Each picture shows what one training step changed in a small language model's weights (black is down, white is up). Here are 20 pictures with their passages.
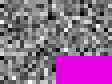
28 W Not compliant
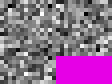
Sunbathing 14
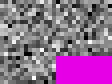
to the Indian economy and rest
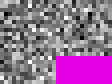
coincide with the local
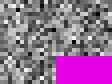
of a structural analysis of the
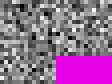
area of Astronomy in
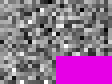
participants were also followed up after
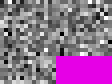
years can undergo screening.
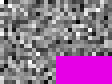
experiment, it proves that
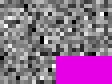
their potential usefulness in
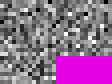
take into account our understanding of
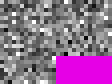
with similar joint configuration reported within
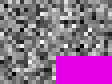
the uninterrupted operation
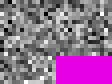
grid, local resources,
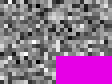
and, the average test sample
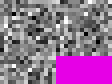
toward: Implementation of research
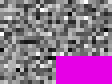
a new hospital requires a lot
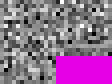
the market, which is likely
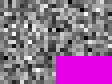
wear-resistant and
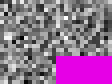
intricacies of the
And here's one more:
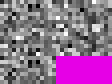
need to know more and
